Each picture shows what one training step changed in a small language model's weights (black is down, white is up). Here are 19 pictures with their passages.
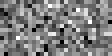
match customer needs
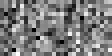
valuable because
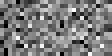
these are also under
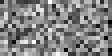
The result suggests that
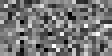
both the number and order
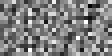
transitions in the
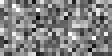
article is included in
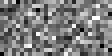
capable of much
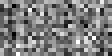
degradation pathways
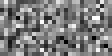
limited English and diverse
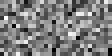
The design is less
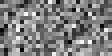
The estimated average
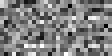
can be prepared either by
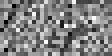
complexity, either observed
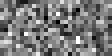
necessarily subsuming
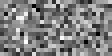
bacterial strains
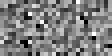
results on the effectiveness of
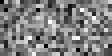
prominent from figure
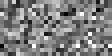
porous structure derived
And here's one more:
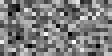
his Technique.
